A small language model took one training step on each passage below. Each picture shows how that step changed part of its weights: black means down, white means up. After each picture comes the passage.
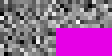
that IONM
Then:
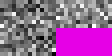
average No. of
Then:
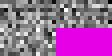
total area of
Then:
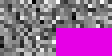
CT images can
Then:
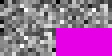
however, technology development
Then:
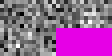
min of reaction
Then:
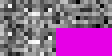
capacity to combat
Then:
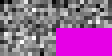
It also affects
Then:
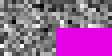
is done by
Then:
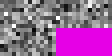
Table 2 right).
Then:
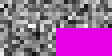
a thermostating
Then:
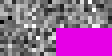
medication, the
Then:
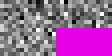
factor of 4 in
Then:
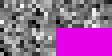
x_1 is
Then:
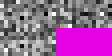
infection in
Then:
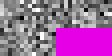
in conductivity with
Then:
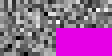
in Figure 2.
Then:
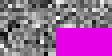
vary from person to
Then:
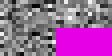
and applies the
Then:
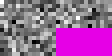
was planned
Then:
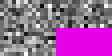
focus is on
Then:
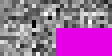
independence for
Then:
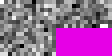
operate freely
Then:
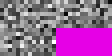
this answer:
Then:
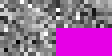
thousands of
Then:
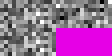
quantitative data
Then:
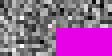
to store the
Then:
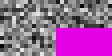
next phase leads
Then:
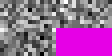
the contraction of
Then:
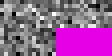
is mechanically affected
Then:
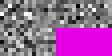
support for emergency
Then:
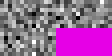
through practices by
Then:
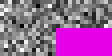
to 8 h and
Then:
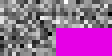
Network CO
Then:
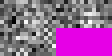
min width',
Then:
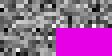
he is my strength
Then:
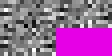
languages. The
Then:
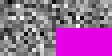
But soon these
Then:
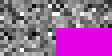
that I have an
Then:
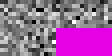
well as the
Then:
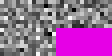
area of knowledge.
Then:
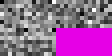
general, the
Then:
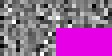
illustrated in Figure
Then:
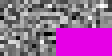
this paper uses
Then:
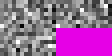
implementation of the proposed
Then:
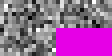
messages about disease
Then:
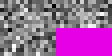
peace process.
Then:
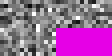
Use of
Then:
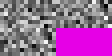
the base of each
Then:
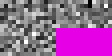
environmental aspects, which
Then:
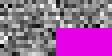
are different to each
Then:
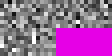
of G_N
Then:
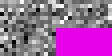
they had to
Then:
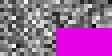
statistical analysis of temperature
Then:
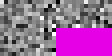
side effects of the
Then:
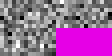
to confessional
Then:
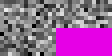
the profit
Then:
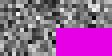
force is a parameter
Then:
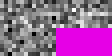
learning task consists
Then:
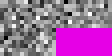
2 Subset
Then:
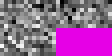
is associated with
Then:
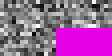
is a set
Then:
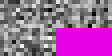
life. She
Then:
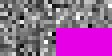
of frequencies in
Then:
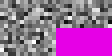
Management Plan
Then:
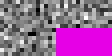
for diagnosis and
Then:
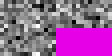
is implemented with
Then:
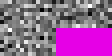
study Sr.
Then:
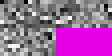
20 Lactic
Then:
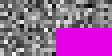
of communication and
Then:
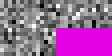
has been improved in
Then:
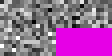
multipath and
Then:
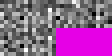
described as use of
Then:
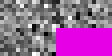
birth is
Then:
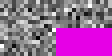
the suspension
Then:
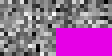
special edition of
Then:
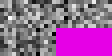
high accuracy in the
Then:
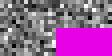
according to the
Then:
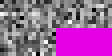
compared to 2015 in
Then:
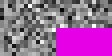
The game is
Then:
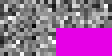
appear even at
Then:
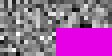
in Table 3,
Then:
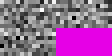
abortion may
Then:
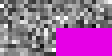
an increase in the
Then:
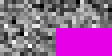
is necessary for the
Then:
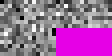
when machining
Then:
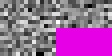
the previous year and
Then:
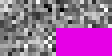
important tasks of the
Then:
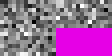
Results 4.1
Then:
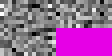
and $\Delta
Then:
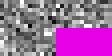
a stolen
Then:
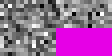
are within the
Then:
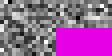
relation with others,
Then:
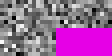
contributions of all
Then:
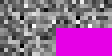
Model – based
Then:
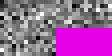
we wish to
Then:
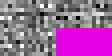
materials are described in
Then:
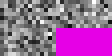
The capacity to
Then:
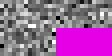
a daily
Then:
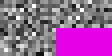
six research fields over
